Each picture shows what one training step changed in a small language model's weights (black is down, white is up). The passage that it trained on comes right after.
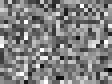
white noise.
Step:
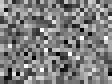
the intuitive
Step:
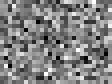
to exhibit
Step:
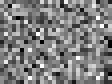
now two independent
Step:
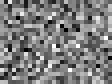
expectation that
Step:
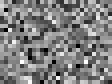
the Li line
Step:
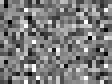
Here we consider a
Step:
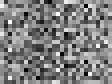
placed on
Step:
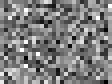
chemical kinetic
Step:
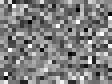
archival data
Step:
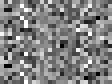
Table 1 below.
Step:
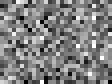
- \langle
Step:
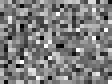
important in order to
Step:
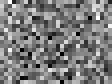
one neutron
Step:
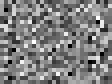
which we derive
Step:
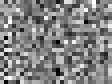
of the phase
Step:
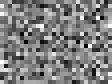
limit on the
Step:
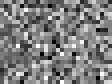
spatial correlation between
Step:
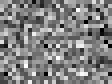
manually choosing
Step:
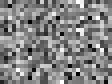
integral is expected to
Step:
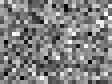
test to calculate measures
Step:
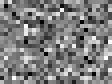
illustrates a
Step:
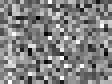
first gives way to
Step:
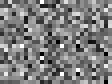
has been reported
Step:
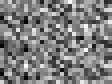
suggested by
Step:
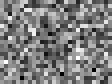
CC}$ for
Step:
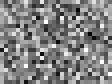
transitions and
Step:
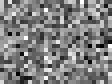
means symmetrization
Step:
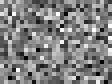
reduces to
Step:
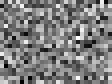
Its value at
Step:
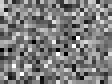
the maximum error being
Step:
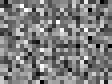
Unlike traditional
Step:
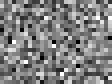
when the sample size
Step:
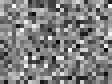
lower and upper limits
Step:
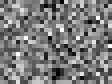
are absent,
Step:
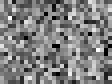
with respect to independent
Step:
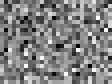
may operate in
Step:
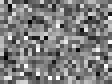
article. In
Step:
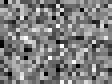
was estimated by
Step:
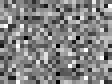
emergence of
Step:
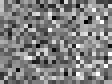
it will be
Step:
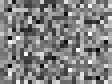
and from below
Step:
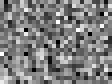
For low mass
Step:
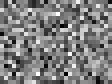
comparison with observations.
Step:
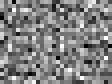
by a factor of
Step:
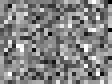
searches for
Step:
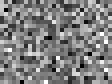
the same data after
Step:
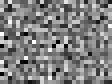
occurs if the
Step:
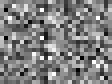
projection operators.
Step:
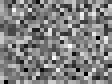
previous results on this
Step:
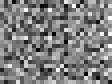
and comments on
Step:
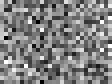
and the difference in
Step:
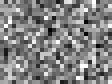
of charged
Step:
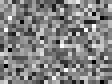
for the stock
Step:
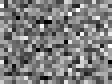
and \cts
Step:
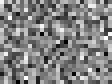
but involve high
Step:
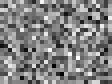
research interest for
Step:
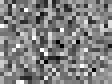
then convolved
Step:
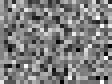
members across both
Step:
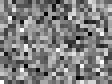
with Key
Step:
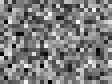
in Figure 7.
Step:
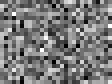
unstable due
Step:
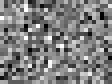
central component that is
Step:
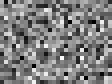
is lost.
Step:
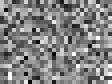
the behavioral
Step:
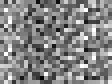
of prompt processes
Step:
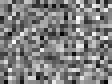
be proportional to
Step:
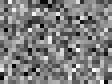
angle is in any
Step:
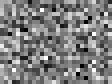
no remaining dependence
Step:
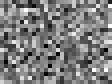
increasing cavity
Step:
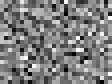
Ae and the
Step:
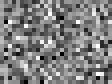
format in real
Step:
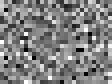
the activation
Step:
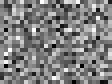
out of the
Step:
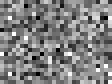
definition of this type
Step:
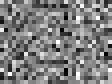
be avoided also
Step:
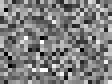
the system sites
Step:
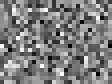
maximum of 300
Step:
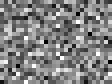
almost 2 tons
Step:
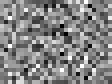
traffic matrix
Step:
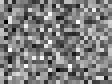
in the chiral
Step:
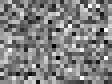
opening of a
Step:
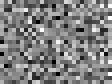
and electronics
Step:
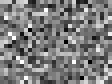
HST did
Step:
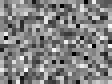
understand the
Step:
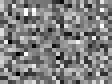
a steady
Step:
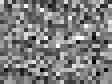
detected latent
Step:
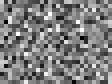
in the case shown
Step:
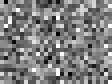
of multiples
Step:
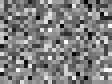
general case, the
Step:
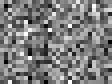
invariant observables is
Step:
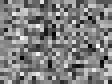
energy) are
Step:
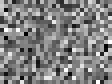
the numerical value
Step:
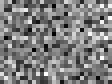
and eq.
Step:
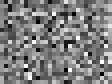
expands and
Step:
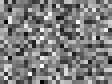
in a relatively simple
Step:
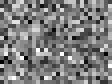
results are presented at
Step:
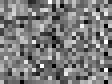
here no constraints are
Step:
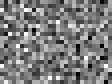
Unlike deep models
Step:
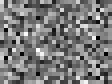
generally attributed
